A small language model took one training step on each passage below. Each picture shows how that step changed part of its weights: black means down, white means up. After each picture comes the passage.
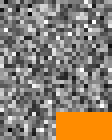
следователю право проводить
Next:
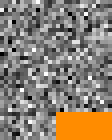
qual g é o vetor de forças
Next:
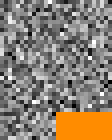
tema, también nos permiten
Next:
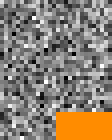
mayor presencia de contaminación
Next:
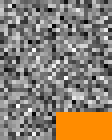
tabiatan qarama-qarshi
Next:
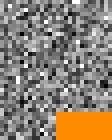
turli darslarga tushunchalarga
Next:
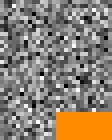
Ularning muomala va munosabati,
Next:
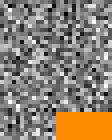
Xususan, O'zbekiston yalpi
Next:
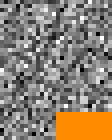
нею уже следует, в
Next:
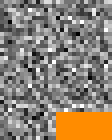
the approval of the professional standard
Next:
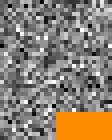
contemple o ser humano em sua
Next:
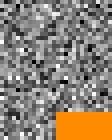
р. [Електронний ресурс].
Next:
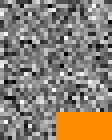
práctica, dando la alternativa de
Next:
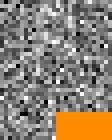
патологического ответа на изменения
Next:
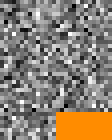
sont comprises entre (0,799 et
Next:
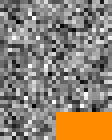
de hormigón armado y
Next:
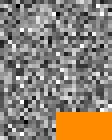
традиційними, неформальними
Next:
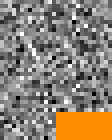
artesanato da região do Vale do
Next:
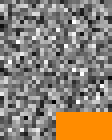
vedeva la presenza dei
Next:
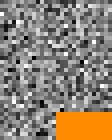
1.723 atendimentos em
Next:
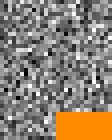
sosialisasi dan edukasi
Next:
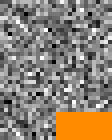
black and indigenous women.
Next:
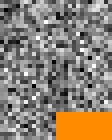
keltirish; - pedagogik muloqot
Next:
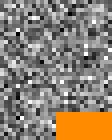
В. Родин в книге
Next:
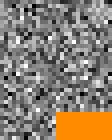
todos (sabendo nós que
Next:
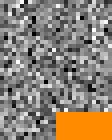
qadim davrlardan boshlanib,
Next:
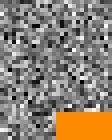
C6 Efikasnost procesa 1 0
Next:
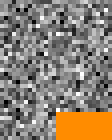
ushlab turuvchi plastinka,
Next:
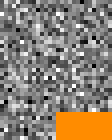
N.Z. Othman, R.
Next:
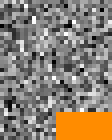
important. Historical science
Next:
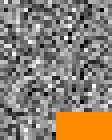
tafiyar maroqa ne. kamar
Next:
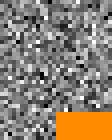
ocupacional docente é afetado por
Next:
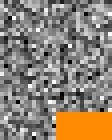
актуализируется вопрос о
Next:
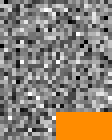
целом однозначная оценка
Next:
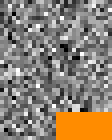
yoshlar ma'naviyati,
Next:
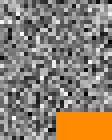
аппроксимации a_i
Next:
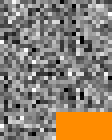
реалізують план, але не в
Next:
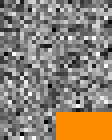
da memória institucional e de gestão
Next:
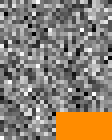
metodologiya faqat ilmiy bilish
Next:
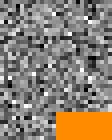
врз нивоата на стрес
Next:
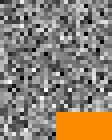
(2022). Issiqlik almashuvchi
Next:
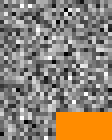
stage of each child.
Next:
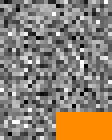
преподавания главы
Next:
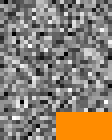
industrializadas, como São Paulo, onde
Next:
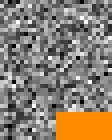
ingresos y el mejoramiento de
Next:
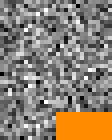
yang kedua adalah Manager
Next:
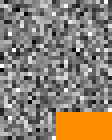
развитию своего национального
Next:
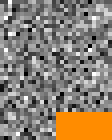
бути пояснений двома
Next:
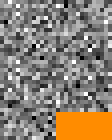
shuni ko'rsatdiki,
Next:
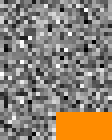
Конолли каби жосусларни
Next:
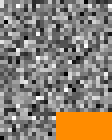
restringe a instituições ou
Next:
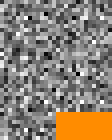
și pot menține un echilibru
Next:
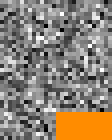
het technisch lezen werd ook
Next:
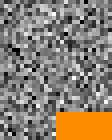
адаптивный динамический
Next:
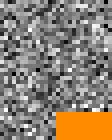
those usually recognized
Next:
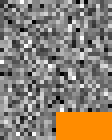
nu dispune altfel*”.
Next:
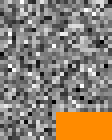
of Islamic Elementary ...*,
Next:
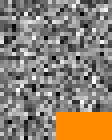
doute, l'hésitation,
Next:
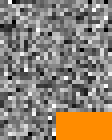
México, los matachines o
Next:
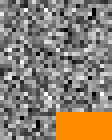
Bu she’rda shunday
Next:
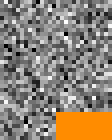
bu xizmat evaziga maqtov yoki
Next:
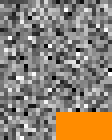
el desarrollo de las habilidades de
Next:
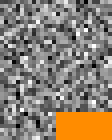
ишемическая болезнь
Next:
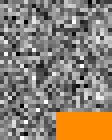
conceitual e sobreposição de
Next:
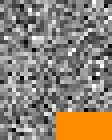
modelo de governança participativa,
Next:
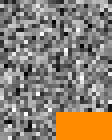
államot, amelyet
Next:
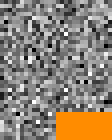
الشاشي، (دار
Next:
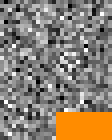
которые могут применять в
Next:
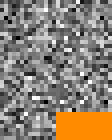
trabalho, pois aponta um dado
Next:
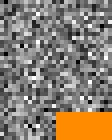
karenanya, dalam pengembangan
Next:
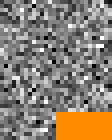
abstracción, comunicación y que
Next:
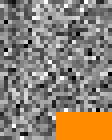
del 95% en la prevención de la
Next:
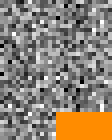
B \geq \notin \geq
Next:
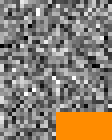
altre 24h. Il borano in
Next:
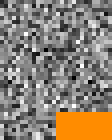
8. Satici S. A. et
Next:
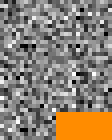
می توانند عفونت
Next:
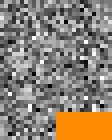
imkoniyatlar va yengilliklar.
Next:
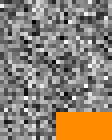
negative experience, based on the analysis
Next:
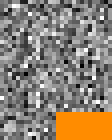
20 szabadságfoka
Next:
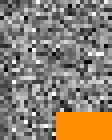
pemahaman bisnis, yang
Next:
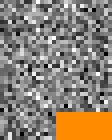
agricultural markets. The article
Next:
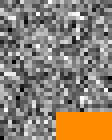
hayan establecido y aceptado
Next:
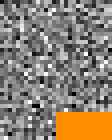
a negative correlation exists
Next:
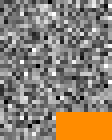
муаммоли топширик ва
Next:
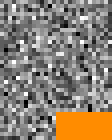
signifikansi kontribusi
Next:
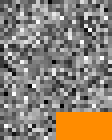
и ее особенности, а также
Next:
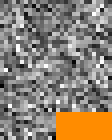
considered. The desire of the former
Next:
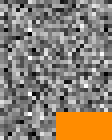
kelajakka ko'prik
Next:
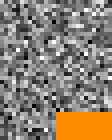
of the scientific-research competencies
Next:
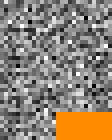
em Gilgamesh, não
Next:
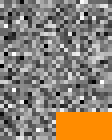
(4) = bujur titik
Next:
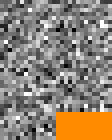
bireyin belirsizlik ve
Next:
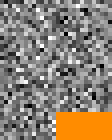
to'pga tegish vaqtiga
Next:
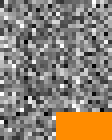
PREGNANCY. A
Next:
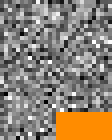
и требований качества, а также
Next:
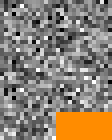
untuk memberi rasa kepastian
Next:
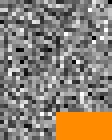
manquante du folio 28v du
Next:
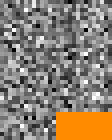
que contribuye a que se respeten tanto
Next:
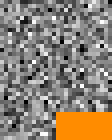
bir-biri bilan o'zaro
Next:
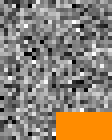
outros países. Finalmente,
